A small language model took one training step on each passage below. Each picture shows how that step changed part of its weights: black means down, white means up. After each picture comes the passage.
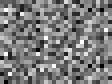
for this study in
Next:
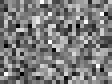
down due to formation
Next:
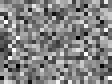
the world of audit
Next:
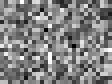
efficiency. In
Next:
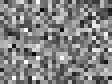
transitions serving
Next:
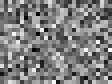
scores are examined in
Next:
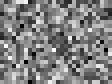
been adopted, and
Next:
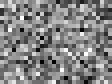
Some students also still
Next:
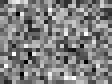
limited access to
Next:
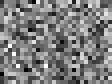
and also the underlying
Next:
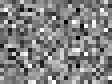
the conclusion, that
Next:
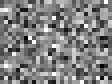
of the prediction object
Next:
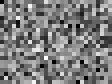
traditional techniques, modern
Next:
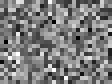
contain phytochemicals
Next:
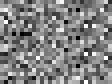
the results for
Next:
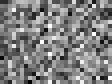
peoples across
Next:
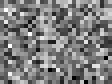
on the paper
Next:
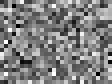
as treatment for
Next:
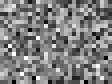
out the methodology
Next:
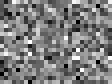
The SOFC
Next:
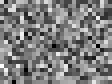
simulation had significantly
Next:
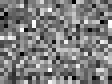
are massively
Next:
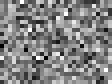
was assumed that the
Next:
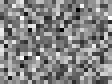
results prove the
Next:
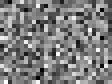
result of this study
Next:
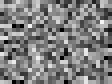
INTRODUCTION Milk
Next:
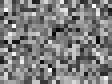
match that found
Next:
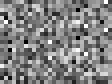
the milk of small
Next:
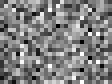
communication functionalities
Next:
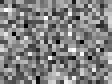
in use Reading
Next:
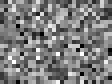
poverty plays a very
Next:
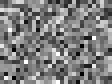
even primary education and
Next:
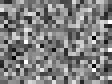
this comprehensive view,
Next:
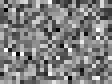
band energy separation between
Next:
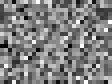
β_1 to
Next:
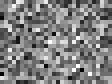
confirm before carrying
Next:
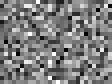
communication simulations, and
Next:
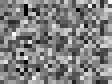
70% among the
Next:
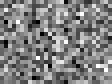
be satisfied in
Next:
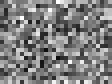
most popular methods are
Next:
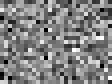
weft direction
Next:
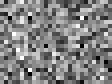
similar researches with
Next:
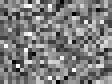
SMEs, and
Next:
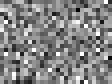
the genetic code.
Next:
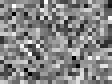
This deliverable contains
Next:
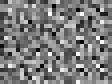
criteria deemed
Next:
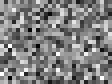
students making the sample
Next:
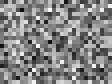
study aims to introduce
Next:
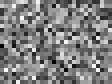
Although it is not
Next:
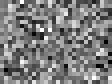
was obtained from the
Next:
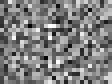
computing resources, or
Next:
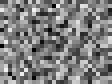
research will provide a
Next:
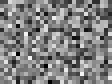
develop an expert
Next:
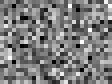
of RSPM
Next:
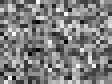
is used to produce
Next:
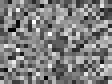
noted, however,
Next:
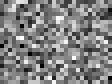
been violated,
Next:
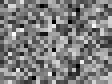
substitutes were found
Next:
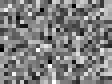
– Integrating
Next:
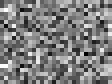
of its three
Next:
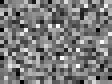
organs with
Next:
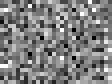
of $\Gamma
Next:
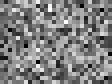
activities, real
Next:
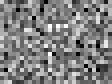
uniform tumor
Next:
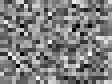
a Compression
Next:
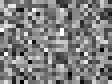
periods concerned. The
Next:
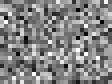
the immediate effects
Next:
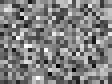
to various aspects of
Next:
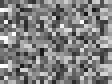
of the cortical
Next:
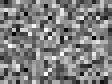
significant morbidity
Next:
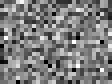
ensure that young people
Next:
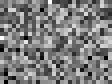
rate of these
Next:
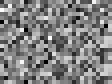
Review of Technical
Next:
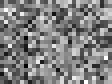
on the basis of
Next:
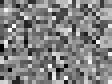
to take into consideration
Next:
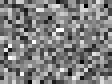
better results as reduction
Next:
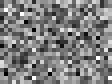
that it has some
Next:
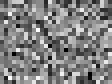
de recursos
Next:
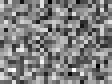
help students form a
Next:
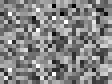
explores the
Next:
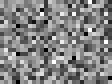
Interest and other
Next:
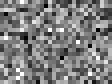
indicators that significantly enhance
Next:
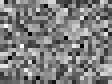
equal volume of
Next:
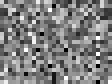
algorithm is run 20
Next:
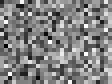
with the fluid
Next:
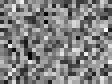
examine the success of
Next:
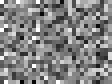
models tested. The
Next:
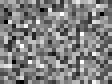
as $$L
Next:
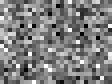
the following. The
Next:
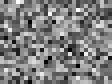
overlapping and
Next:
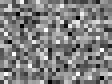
from FE simulation
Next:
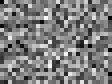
involved in conceptualising
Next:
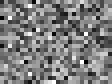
article, it can
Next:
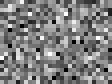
were tested at
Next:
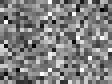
of curved surface
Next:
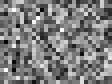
problems such as
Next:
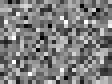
users are suffering
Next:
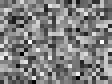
treatment. 1.
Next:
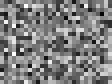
Nigeria: a case
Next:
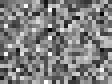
backup practices.
